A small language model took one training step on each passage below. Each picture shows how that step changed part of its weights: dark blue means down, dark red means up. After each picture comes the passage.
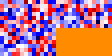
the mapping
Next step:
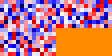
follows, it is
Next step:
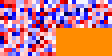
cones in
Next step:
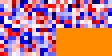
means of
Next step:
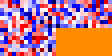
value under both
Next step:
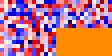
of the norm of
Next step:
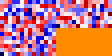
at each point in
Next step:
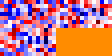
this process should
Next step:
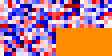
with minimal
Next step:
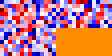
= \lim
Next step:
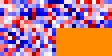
level, particularly
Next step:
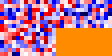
the tax
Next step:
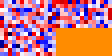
bit more
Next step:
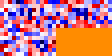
new meanings that
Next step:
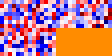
let, see
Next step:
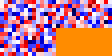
to verify
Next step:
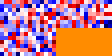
images where
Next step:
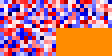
came in
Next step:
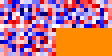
data, a
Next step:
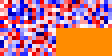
in various
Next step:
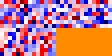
dynamics of
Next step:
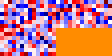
to hadron
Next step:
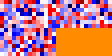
could be
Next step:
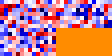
vary between
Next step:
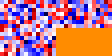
to existing
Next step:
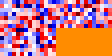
that computes the
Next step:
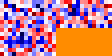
redesign of
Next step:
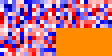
In particular, in
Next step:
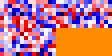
group, then
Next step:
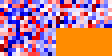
manpower will
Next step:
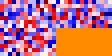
we have $\partial
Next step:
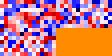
follows that for each
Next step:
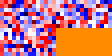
at doses
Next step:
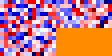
to the objective
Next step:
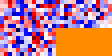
of many solutions
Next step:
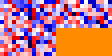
between blood
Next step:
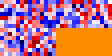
such that, for
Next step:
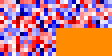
considered in
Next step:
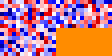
the user's
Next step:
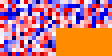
it is not
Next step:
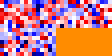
-[ \varphi
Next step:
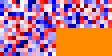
vector spaces,
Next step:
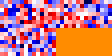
a multiset,
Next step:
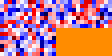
to July
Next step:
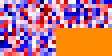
in medical
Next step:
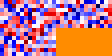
US in the
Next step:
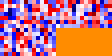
the graph of
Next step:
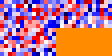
any positive integer
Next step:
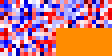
Another study
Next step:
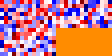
rate High
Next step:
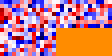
X \in
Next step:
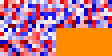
makes the
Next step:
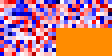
of a particular type
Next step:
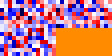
summand in the
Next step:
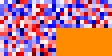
defined to be a
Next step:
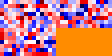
alliance of
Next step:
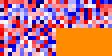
in the aid
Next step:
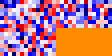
approval was not
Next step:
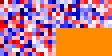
material. The
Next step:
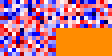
its estimates are
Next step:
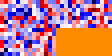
approach allows us
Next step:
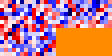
if so is
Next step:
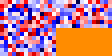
aid of
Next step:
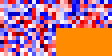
and restriction of
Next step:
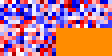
line of control and
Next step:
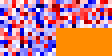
\la x,
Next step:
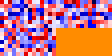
in both areas
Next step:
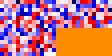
considered an
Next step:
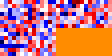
the project,
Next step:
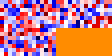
$. Therefore
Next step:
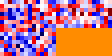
the hight
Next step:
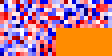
is enough to
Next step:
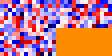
equivalent to the
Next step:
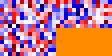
conducted in
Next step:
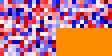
one can see that
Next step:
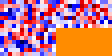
the sense
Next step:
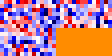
cases; see
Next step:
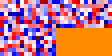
directions --
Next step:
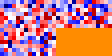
If some relative
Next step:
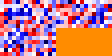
applied to
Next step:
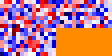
composition. In
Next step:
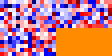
the promise
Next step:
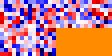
In general, car
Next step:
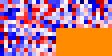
the complete graph
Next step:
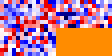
$\lambda$ and
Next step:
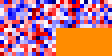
for consumers
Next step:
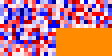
suspension of
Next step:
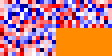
is used as
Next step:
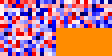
across while using
